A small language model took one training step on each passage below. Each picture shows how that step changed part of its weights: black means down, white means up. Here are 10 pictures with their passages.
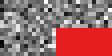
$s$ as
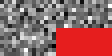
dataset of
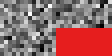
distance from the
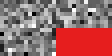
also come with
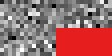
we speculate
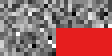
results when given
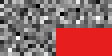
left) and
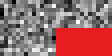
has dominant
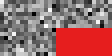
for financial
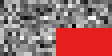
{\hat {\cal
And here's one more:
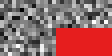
and color do
